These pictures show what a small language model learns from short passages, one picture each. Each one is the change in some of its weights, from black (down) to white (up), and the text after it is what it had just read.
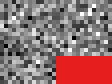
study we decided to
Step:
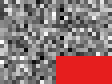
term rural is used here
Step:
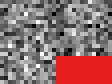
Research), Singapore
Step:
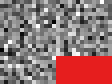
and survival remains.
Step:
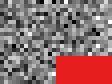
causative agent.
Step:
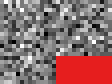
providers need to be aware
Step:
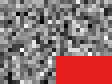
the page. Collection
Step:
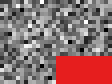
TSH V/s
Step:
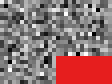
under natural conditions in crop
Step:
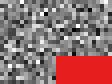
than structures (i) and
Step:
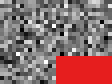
or irreversible
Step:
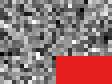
Real time PCR
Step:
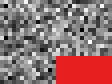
setting, the Dynamic
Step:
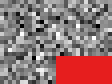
of the layer were used as
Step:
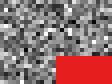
mean BMI was
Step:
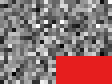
and service interfaces for
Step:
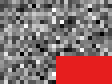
how infrastructural
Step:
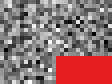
stable transition in the
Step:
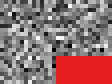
PCa drug)
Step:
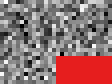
is the development of new
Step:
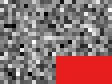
put more effort to
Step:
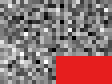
always reduce the error and
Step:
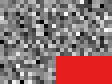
of different phases in reduced
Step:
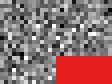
or produce language output.
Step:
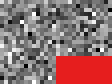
the formal starting of
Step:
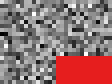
as it is in human communication
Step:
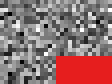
for three to four hours.
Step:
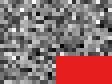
users comfort 6 13
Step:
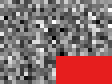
for focussed maintenance
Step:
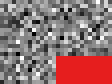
simulations for parameter distribution
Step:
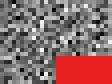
improvement goes on although
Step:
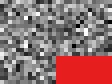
can be found by means of
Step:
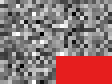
as C, D,
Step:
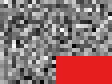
options available. Additionally,
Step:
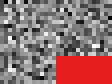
beyond perimuscular
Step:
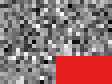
and the chamber due
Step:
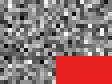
identifiable disease associates
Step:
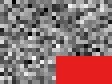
Purposes of
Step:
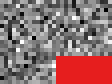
various genres. Group
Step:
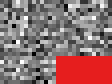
Tab.2. Table
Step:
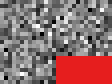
and N fertilizer
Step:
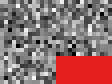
article. - The stress
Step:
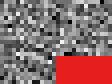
related use cases Insert
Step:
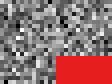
relationship between the positive effects of
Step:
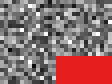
studies our findings showed better
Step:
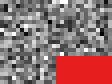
practice and educational process wise
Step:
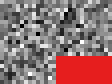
in a small geographical
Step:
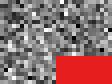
on reaction (33),
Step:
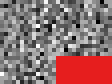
and individual development strategies are of
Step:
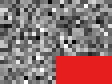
models as Flan and
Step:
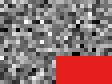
in XX females with
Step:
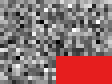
of this study was to
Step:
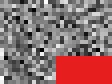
senses of satisfaction through
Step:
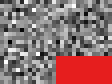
show that we call life.
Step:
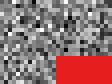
hyperparameters and
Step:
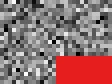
financial sector is narrow,
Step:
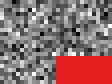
rely on solid
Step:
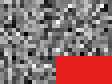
innovations has been proven
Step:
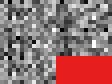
S. G. All authors
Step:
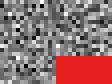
size of 10 µm
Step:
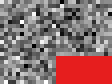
the sink node while
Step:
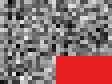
EOB. The essential
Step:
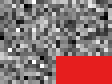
participating in project activities by
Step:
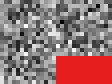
Not at all.
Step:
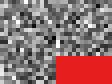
villages and of those
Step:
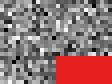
arsenic compounds,
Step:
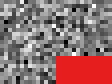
Shows linear
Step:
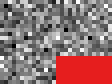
2015 for the mass drug
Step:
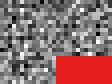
(dull) Dark
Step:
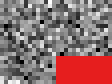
Based on the literature from
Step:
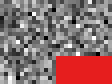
They were then asked whether
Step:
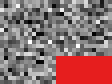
suggest that in patients with
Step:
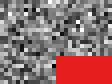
the coagulation. On
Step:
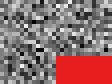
obtained from table 4 of the
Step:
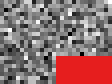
advancement opportunities, and
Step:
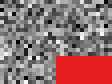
cultures, as is the
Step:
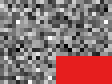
invasive treatment options
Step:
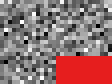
the exploration and production
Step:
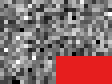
software. Results: The study
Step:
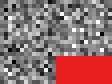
humanize the workplace
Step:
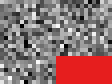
in maize, while that
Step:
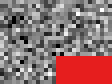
important source of molecules to
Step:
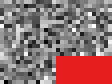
to offer necessary trainings in
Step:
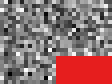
This and strong frontal
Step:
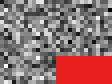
FCMs. This
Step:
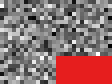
cannot be totally
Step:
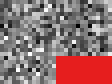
HR accuracy for each
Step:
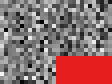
of the most important features of
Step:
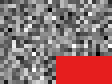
acts. Considering
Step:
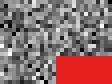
Indeed, the results of
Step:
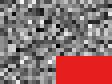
intends to provide first
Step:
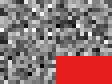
The effect of group in terms
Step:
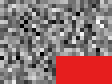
can extract the watermark for
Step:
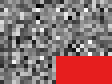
hectare per year}
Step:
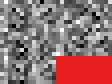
is becoming not just
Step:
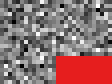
⁴ Chapter
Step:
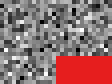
2: Sample message
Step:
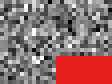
It was worked up in
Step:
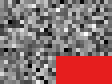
this report, the studies of
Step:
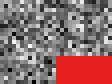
sources. The research conducted a
